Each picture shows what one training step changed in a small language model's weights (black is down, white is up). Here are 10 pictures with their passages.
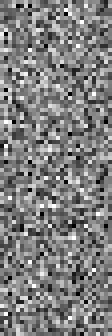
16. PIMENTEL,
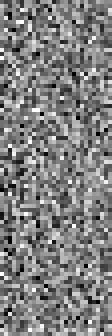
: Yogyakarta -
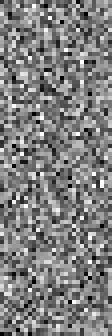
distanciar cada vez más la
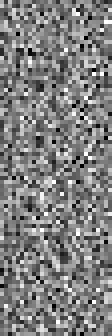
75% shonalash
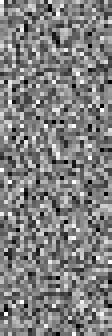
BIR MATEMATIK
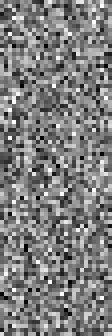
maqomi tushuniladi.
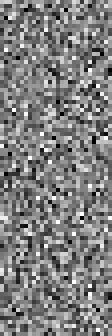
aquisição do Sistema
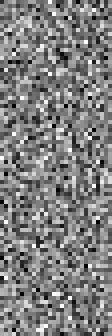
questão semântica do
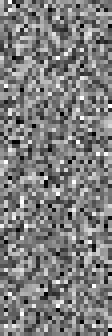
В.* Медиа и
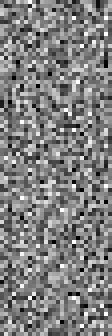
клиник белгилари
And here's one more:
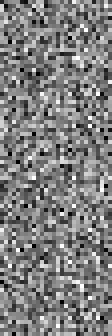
minucioso sobre a
